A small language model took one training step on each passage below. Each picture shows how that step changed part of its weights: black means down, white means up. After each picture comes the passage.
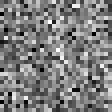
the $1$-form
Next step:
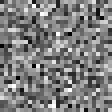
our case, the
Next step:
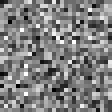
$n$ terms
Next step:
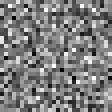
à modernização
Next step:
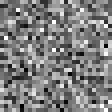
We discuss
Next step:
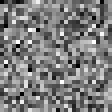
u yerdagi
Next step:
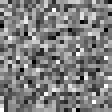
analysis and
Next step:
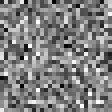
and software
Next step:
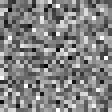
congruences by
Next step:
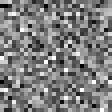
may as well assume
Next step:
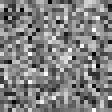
structural results}
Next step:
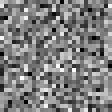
$d$ and a
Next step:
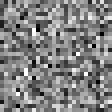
verified that
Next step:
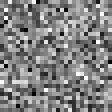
materi yang
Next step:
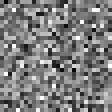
$$ (\underline
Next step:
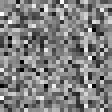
the dimension of the
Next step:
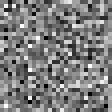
в отрасли
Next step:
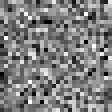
Tadqiq va
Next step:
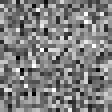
rule. A
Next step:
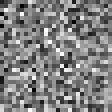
a nonversal
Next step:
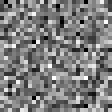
массу и
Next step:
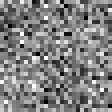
theory have been
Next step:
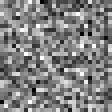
de suelo y
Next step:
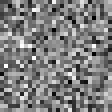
har birini
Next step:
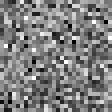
the equality $$
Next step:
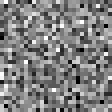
qu'ils ne
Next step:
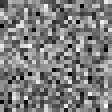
the desired
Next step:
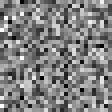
of smallness
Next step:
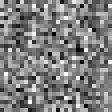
As demais
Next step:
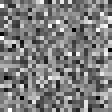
positive. That
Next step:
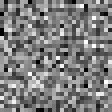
lie in $\partial
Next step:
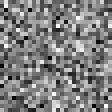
les enjeux
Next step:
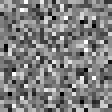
non risultano
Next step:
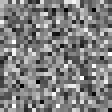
is shown that
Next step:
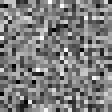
The latter
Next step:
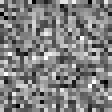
approach we prove
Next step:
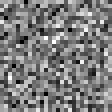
qonun bilan
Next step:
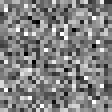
deduce some
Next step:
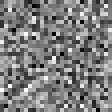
two steps
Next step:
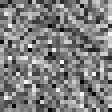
would be no
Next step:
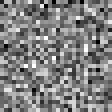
ed. Ch.
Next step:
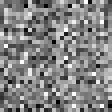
\{u\}$ for some
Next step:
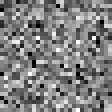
de utilidades
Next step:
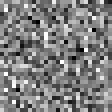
can deduce
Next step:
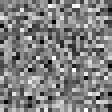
for $2\geq
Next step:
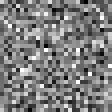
exist any vertex
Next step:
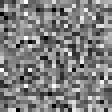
горения и
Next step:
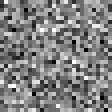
\right\rangle }
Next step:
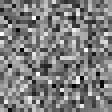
obtained for \[
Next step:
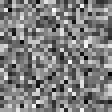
the LM method,
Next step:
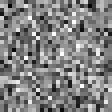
educação no
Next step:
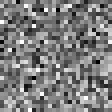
functional of the point
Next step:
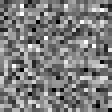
union of relations
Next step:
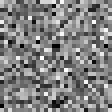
the summation on
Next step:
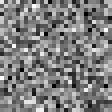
of Machine
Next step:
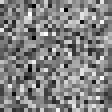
paper is to
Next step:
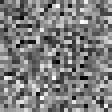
сфер и
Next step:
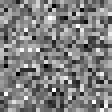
где R –
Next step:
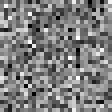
that divides
